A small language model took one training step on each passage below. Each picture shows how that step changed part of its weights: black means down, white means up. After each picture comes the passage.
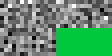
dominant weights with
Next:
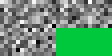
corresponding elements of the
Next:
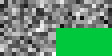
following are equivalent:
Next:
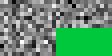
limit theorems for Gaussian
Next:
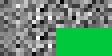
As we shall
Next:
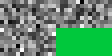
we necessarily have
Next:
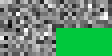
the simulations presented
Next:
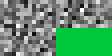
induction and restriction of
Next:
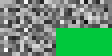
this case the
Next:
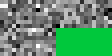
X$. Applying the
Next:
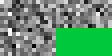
and explicit sums in
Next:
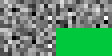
$n \in
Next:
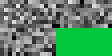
B$ is a
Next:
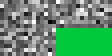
estimation (5)
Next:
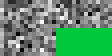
computer science
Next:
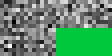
that has been used
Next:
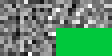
to other more general
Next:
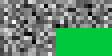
$f$ is
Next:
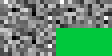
$x \in
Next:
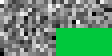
term such that the
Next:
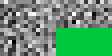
roots of the
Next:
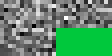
Therefore, allowing
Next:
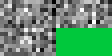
methods, including asymptotic
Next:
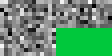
induites de
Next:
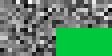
$. Then there exist
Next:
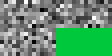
Surfaces} In
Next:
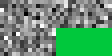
in its interior)
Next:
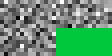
computation time in a
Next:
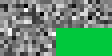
in ref.
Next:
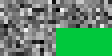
find an algebraic criterion
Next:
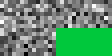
H \to
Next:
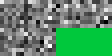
be locally free on
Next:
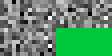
$F \subset
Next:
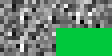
but we work with
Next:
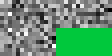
and that the initial
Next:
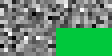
in order here.
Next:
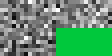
support condition) is
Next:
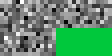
as its smoothed
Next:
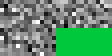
the same way,
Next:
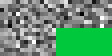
the families in the
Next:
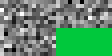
valid for any graph
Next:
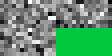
Df =
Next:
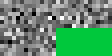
where $\Omega $
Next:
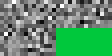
Let $\zeta
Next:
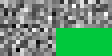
exponential convergence of the
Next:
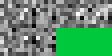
paper. Some results
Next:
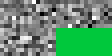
contexts, see
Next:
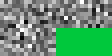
where each of the
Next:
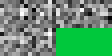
future theory paper.
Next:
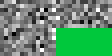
j\ge i
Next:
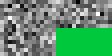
recalling the notion
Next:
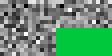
contains a triangle,
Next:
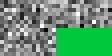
many of them are
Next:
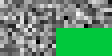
where the final inequality
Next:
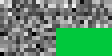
and $\eta$
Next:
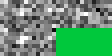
proof we require additional
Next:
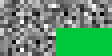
into the definition of
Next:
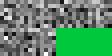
can be found
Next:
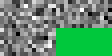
for optimality. Some
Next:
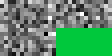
is completely monotonic
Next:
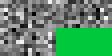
printed on one
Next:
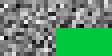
three operators. -
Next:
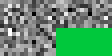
$A$ in
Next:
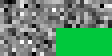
is an immediate consequence
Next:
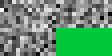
derivative) periodic boundary
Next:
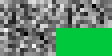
satisfy one direction of
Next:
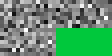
of the literature on
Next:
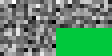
show that $\bar
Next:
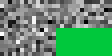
(Note that the
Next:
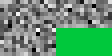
the number of
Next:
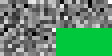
contains a nonzero multiple
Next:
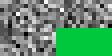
the lemma is
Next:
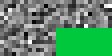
to prove that
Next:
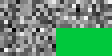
a symmetry of a
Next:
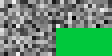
get \beq
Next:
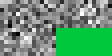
the equivariant virtual fundamental
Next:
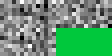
some of points
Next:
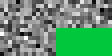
a geometric object having
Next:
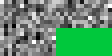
for any integer
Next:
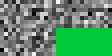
weakly convergent subsequence
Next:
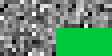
to exchanging
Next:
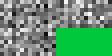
of all models from
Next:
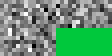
formulas}, in
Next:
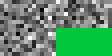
and sufficient condition on
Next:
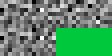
\hat x
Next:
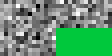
endpoint of any
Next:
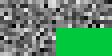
has an interpretation as
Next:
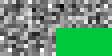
reflect, a
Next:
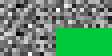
zero curve. In
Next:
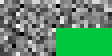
weights being the
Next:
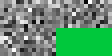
how the superharmonic
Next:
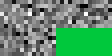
try to apply the
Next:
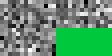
is a fractional
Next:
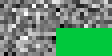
make comparative asymptotic
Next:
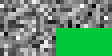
(bottom left).
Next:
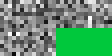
(ii) of
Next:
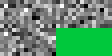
done regarding applications
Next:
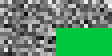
not attained in
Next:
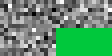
profit. We
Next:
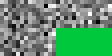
is essential in Theorem
